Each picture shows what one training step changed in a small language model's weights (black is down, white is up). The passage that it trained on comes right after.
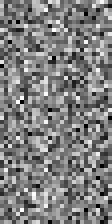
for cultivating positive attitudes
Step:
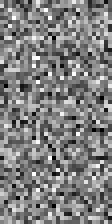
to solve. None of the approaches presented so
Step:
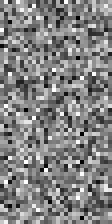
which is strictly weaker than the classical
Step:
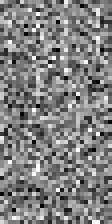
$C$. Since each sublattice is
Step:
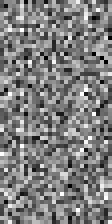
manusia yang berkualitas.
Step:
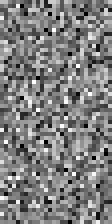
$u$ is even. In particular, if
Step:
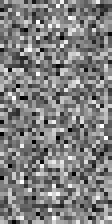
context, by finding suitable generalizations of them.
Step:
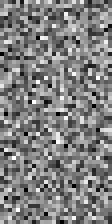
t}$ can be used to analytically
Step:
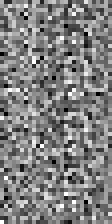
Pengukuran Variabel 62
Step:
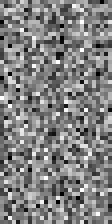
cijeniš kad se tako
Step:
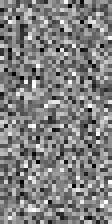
dimension $D$ of the percolation cluster
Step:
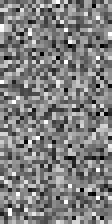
is found to be the HN class of
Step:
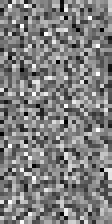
anexo se encontrar
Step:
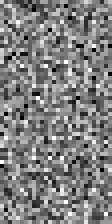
pages 1--10, Dallas,
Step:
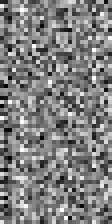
18 ворид шудааст.
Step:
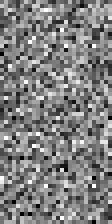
use a resistive plasma model to describe the
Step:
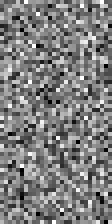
\Omega^{d_j}$: possible
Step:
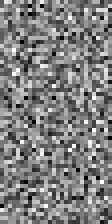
toifasiga xos bo'lmagan
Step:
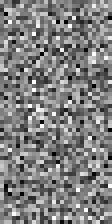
$\MET$, would provide significant coverage for
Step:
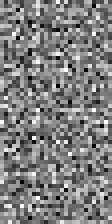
is said to be the set of all
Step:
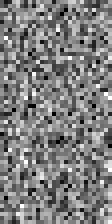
представлені на рис.
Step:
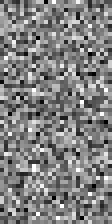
the set of breakpoints that is ought
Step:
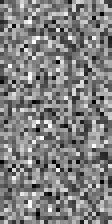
da exérese das mamas
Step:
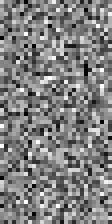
inadequados, conforme
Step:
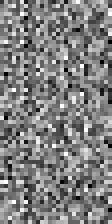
no apoio aos alunos com
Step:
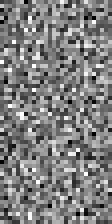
Riesgo. Evidencias y
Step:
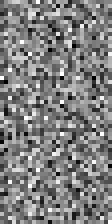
O desastre de Brumadinho
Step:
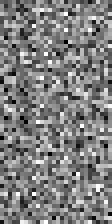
(here the division is the division in
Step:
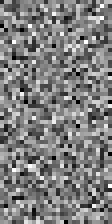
(b), purity (c), and
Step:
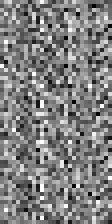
что и по учебе, и по
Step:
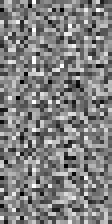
Tahririyat Kengashi
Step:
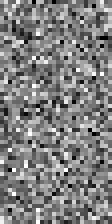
parameters. Special attention is paid to
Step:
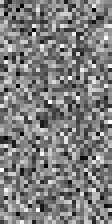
stages $I_x$ and
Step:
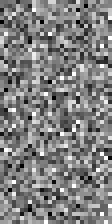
450 mW. The amplified
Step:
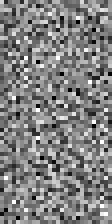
29 galaxies with an {Effelsberg}
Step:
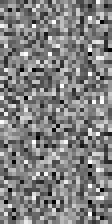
So the uniqueness of decomposition of the special
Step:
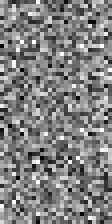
surface of the pseudo-Riemannian space form
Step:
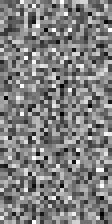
Both methods require evaluating the double layer potential
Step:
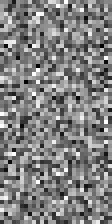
The action of the symplectic group is given by \[
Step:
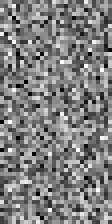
chronologically after the geolocation
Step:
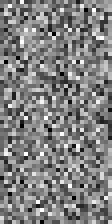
pessoas que não tiveram acesso
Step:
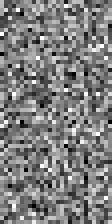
y Huertas Chicas, los
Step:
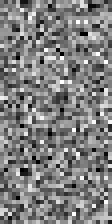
$\phi$-function. The weight of
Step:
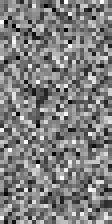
currently is, on a conceptual level,
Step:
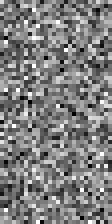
next section that this normal form is unique, but
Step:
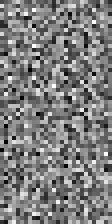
Padilla Corporación Universitaria
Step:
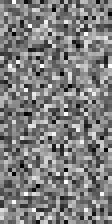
modelos de negócios, o
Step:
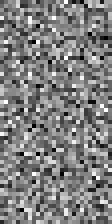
stacking is highly disordered. In
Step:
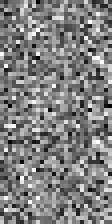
The curves give averages over the realizations
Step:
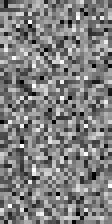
there are at least $\eps n^2$
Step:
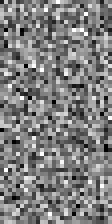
of the error estimate. \item Compute
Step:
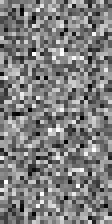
for the complexity class $\Pi^{\bf
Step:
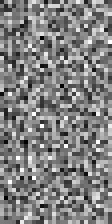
tal aplicativo. Este aplicativo
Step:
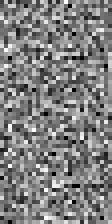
Model of Four-Dimensional
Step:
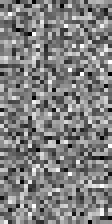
blue line) together with the full NM solution
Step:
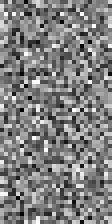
the asymptotic independence captured by the notion
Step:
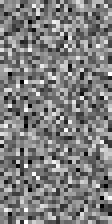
may be written as an integral along the photon
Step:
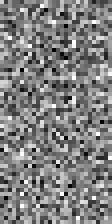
\section{R-charge dielectric
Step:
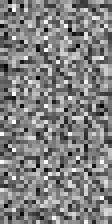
anlayışı ön plana
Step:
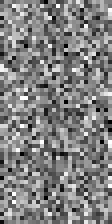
secara konsisten dan
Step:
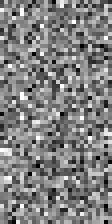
sample of the highest-redshift galaxies
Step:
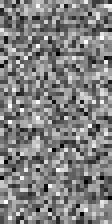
closely resemble empirical food
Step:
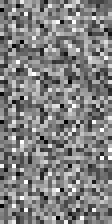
DE LA MACRO ZONA
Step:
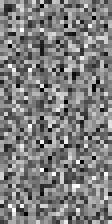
se puede entender de muchas
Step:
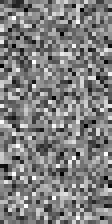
rate $c_1$ to obtain the maximum
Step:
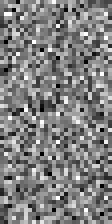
\end{eqnarray*} The fermion operators
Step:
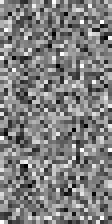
if and only if $m\phi$ is
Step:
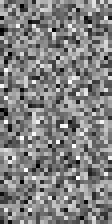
the {\it naive} action of the
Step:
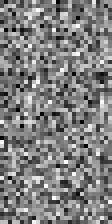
and second tracklet. To exploit the
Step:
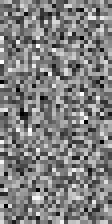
for finite sequences. Nevertheless, in
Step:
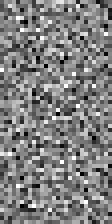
domain $$ R:=\set{ \al \in
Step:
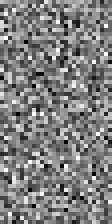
of (\ref{eq25}) with
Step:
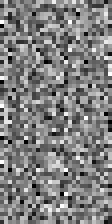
экономики совместного
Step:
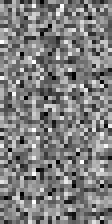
Wan, L.L., Chen,
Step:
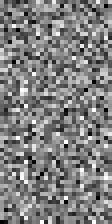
obvious fact that the neural network is fast to call
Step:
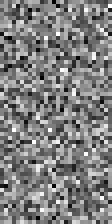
to theorem~\ref{t:1} in
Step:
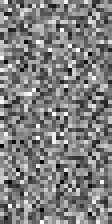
counting is more difficult than horizontal line
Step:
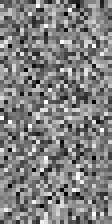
intimidação praticada, pois
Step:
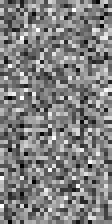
some explicit sets of integers $n$ that are
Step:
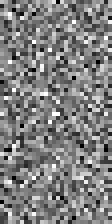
\end{equation} Then the metric
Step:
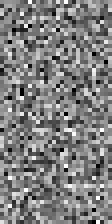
that {\bf H3} holds provided
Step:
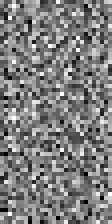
ham o'rganadi. Amaliy
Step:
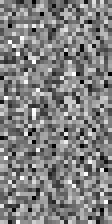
the transverse-momentum distribution of the three
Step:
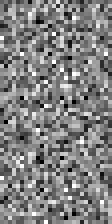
de la historia”. En:
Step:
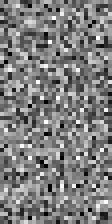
scattering amplitude. Second, there exist
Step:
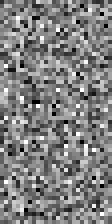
\in {\rm int} B_{\tilde
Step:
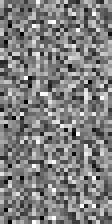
e divulgar as DCN's sobre a
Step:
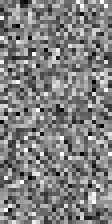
is the unknown vector that need to quantify.
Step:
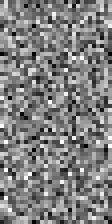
of electrons responsible for metallic behavior of
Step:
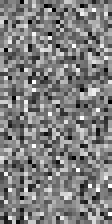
$\beta$ inversely proportional to the
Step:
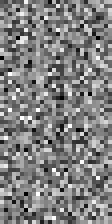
plate is redirected toward the
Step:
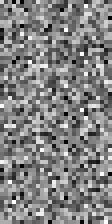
The dilaton--axion and
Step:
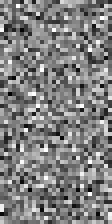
\leq n$) and the hyperplanes \[
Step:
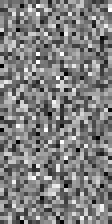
Section~\ref{experiments}. Finally,
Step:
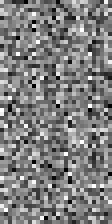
of the LFV processes and the partial decay
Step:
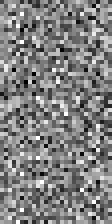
is noted that anomaly
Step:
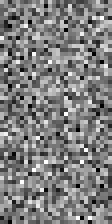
is the trivial rank two vector bundle, combined
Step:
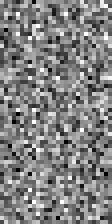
the electron decay. This would imply some new force
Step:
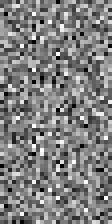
\end{equation*} \end{proof}
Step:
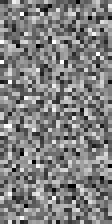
Prentice--Hall, Inc.,
